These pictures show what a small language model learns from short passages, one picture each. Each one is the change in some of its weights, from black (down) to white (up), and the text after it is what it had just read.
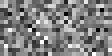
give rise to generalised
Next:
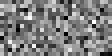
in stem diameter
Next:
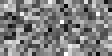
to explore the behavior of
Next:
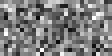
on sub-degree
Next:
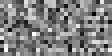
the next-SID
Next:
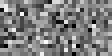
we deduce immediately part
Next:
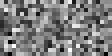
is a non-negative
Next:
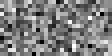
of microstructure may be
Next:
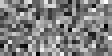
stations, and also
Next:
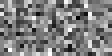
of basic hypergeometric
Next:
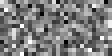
and Zenodo
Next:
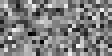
They proved that such an
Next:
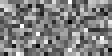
and functional inequalities,
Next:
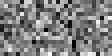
never seen before. For
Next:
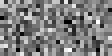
by applying the similar discussion
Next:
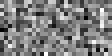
of chromatin
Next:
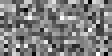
in the context of the
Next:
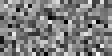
=0$ implies that
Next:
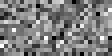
have not limit, but
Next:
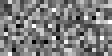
Appendix 2 The steps which
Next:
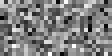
by the anomalous
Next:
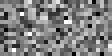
what seems to be a
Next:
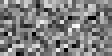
been long known, but
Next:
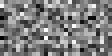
homogeneous symmetric functions, with
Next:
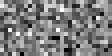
set approach and numerical
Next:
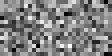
show the results of the
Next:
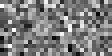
unknowns in
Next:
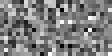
the support of the members
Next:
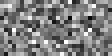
that, given the
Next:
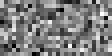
function $a$ defined
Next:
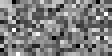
A separate objection,
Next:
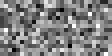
continuation of the tree
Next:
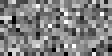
i.e, all
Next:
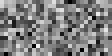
obtained results, the impacts
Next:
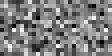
In this letter,
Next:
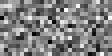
that $L$ is
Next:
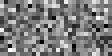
number of iterations can be
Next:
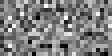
r^2 increases.
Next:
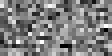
domain of interest for this
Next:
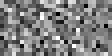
purpose of this study was
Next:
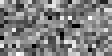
particular, we consider
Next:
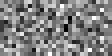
functions belonging to
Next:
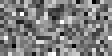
each vertex of the original
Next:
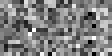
the duration of the main
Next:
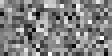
experiments, the deformed
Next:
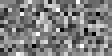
understand this, it is
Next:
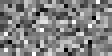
seems to have believed
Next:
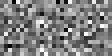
- Poisson's ratio
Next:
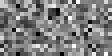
universe, the
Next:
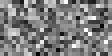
the following property: given
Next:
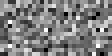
stimuli. The
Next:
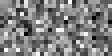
all constructs were
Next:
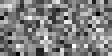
that hypothesis can be
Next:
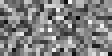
means that ${\cal
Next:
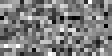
that for the two choices
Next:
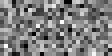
fell an apple
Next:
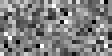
plots on the actual
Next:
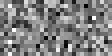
the Quadruple
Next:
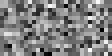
traffic prediction. They
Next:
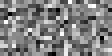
out, coefficients of the
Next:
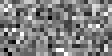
(flat part) is
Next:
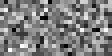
or three consecutive
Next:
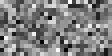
Whilst these
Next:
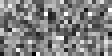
$\psi$; si un
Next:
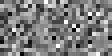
surgery in
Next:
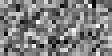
$, $\hat \gamma
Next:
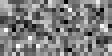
The high iron content
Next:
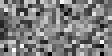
is a graded
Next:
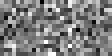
boreholes for
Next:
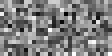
of the patients get the
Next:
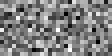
can be proved using only
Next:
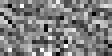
microscope. These three
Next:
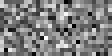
endowed with the
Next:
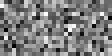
odd $q$ as
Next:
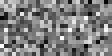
with the electric field
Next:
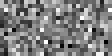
is in the closure of
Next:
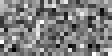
mix}} \sim
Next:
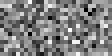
general scheme, an implementation
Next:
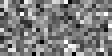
it would be sufficient to
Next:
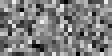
decreases as vegetation
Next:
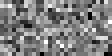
an effect of merging
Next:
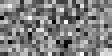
that the mean free path
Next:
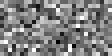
searching effectively in
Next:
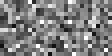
Special Grade
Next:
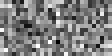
an overview of previous
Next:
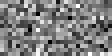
included since their children were
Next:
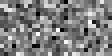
approach, it is no
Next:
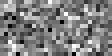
to gain access to the
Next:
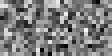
nonclassical. The
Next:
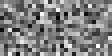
focus our attention on the
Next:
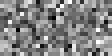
one can intuitively
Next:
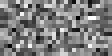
flat direction: it
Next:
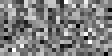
the sphere and a
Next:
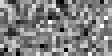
Jacobi parameters that are
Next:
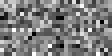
with the root system
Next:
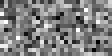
also use this research findings
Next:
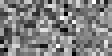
businesses that seek
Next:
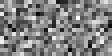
of a molecule in
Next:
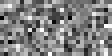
that the average of
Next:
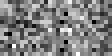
The peak position shifts
